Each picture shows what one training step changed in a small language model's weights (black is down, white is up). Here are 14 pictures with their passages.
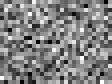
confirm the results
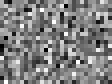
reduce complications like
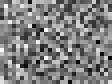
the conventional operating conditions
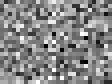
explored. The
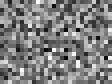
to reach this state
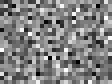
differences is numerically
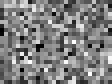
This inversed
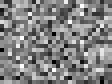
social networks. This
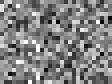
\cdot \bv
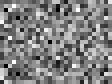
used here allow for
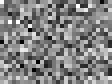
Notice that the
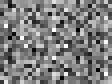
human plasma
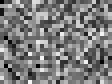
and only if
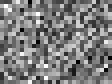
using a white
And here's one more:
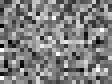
of the second stage
